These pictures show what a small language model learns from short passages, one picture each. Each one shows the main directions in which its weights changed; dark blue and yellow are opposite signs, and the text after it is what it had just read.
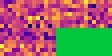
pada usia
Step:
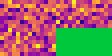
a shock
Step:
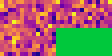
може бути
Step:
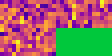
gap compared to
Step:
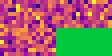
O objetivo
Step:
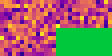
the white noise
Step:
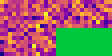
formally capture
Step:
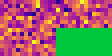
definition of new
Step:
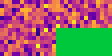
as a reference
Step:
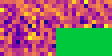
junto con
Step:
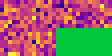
The truncated
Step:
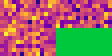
by the rest components
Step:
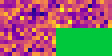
zero only at
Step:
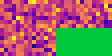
clumps seen
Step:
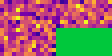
been added to
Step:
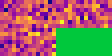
significa para el
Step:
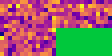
de varices
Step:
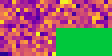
its type system and
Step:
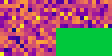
vanishing of
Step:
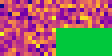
the interception
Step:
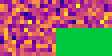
to be right or
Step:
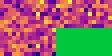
bir millat
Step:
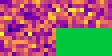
in this new
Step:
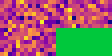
formulations under
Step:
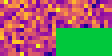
of the quark is
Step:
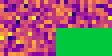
article we will
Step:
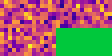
to avoid
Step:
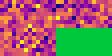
e, por
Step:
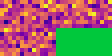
por toda
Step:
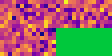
gained a
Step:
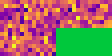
the resonance frequency
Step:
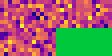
institucional muchas
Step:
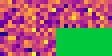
interference during
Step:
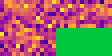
weight, total
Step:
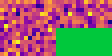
та ін.) і
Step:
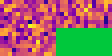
depends on the
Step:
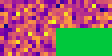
в один
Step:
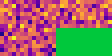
by formulas
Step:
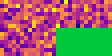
a ring of
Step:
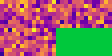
configurations of
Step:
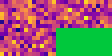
Since the sum
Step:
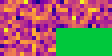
seen, for the
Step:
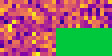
que de forma no
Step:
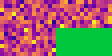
is investigated in
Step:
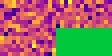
some of these
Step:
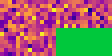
interference between
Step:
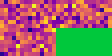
de hierro
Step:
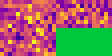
the roughly
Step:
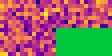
effective description
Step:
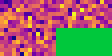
two identical
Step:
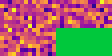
consider a model
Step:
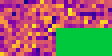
be iterated
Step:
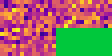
the experimental results as
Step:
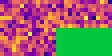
in the upper
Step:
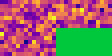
in our numerical
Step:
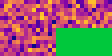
indicated by the
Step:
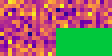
do sistema
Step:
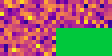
topa olish
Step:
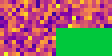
energy, in line
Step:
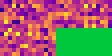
utilizando a
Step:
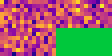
splits the
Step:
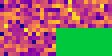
evaluation methodology
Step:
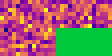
de Vidal
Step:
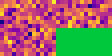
Shu asosida
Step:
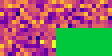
shu bilan bir
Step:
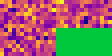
interval of 2
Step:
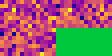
A se considerar
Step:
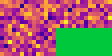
inspira na
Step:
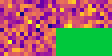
$B \to
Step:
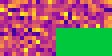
exploração por
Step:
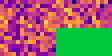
ground electronic
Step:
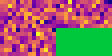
manual procedure
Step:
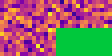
development of
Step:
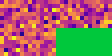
introducing optical
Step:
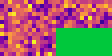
a respeito
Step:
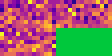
*de æ
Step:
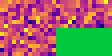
при модела
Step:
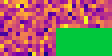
of jobs
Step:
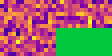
case for data
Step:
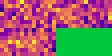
is potentially within
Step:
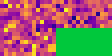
rates for the
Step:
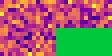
va amaliy
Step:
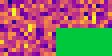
era uma
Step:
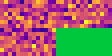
behavior at low
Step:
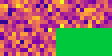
QCD are
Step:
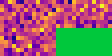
and $\delta$,
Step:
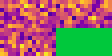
thick lead
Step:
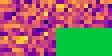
such as the
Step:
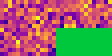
los cambios
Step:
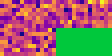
as compared to
